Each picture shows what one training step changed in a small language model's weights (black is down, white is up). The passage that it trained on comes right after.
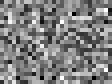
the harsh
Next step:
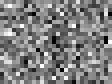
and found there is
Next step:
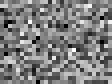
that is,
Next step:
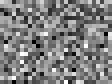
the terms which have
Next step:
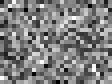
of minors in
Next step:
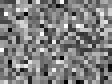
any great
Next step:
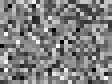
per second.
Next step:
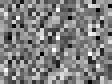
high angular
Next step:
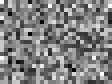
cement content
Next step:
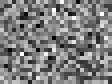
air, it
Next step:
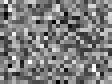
of strongly
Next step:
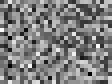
for multiple
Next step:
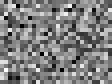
in series with
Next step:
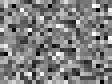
discusses the
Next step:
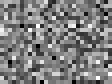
as an effective
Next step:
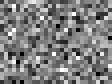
are working.
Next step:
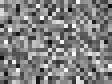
accounting for
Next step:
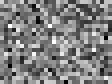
respectively to maintain
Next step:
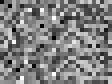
This comes from
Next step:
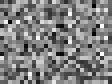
measures of the
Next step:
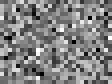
construction a new
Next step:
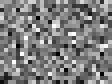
use of raw
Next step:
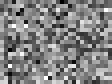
estimated between both
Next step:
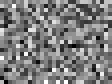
of the plate
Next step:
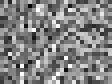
effects [8].
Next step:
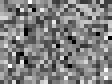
et al.
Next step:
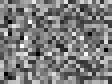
analysis, which can
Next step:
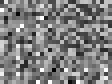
an analytical
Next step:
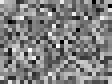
percolation is
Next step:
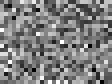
development of improved
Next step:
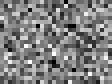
setup capability
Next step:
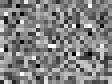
modified and
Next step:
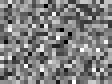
investigated how
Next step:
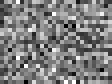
have unequal
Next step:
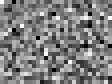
ZEB and
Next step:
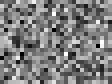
to support
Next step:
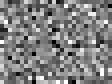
and tails
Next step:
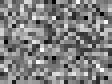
dual temperature control
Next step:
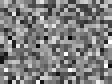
the country
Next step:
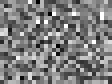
too low.
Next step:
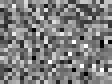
of the input
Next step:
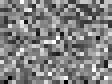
size of code
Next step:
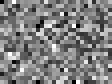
mass radius
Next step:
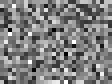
of the information
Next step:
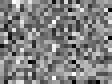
grade level.
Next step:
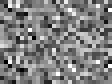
et al.,
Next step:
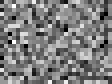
would correspond to the
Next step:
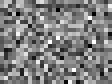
the input that
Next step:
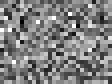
is modulated
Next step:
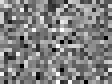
% before
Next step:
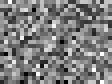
findings of the
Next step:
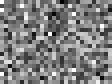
following contributions:
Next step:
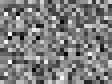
its performance has
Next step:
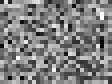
to the Ising
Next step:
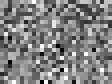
power factor in the
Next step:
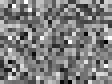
give the general
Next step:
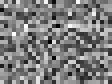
is obvious that
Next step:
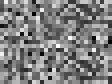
an uptake
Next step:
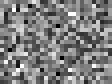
taken for
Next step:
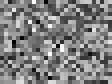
participants will
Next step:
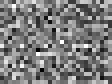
can be shared
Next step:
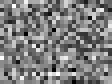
is sufficient
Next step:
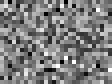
the PC.
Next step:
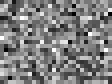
entire and
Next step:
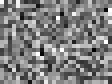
the house
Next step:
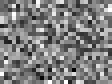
the limiting
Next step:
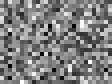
in charge noise
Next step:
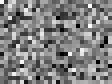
they decay,
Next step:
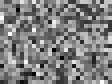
limitations of
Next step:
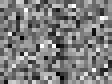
raw data were
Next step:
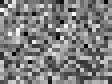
critical current
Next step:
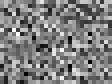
the chain of
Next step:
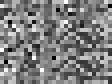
us to learn
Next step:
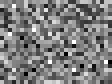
of the result of
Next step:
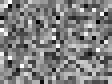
J$ and
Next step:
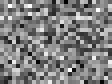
the stability of
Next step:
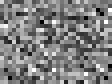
the dark
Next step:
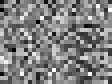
sample as all
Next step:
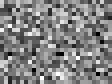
slower system
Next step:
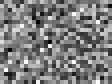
entropy has
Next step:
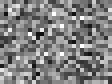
keep the
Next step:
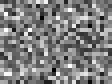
and Z's
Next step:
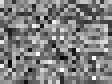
have highest
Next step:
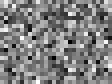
we get a
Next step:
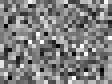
were caused
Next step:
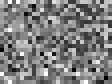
platform and
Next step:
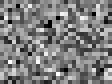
the bonding
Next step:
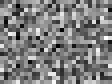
reporting and
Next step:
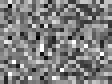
in improving their
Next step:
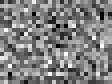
and must act
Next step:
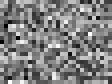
larger, does
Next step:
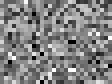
precision in the
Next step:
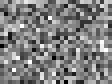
not in the class
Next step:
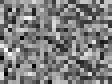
networks for
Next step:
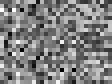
technique for
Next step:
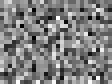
paper introduces
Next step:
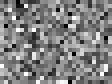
because they descend
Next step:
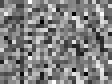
a standardized process
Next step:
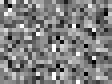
electric field
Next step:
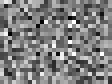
study areas.
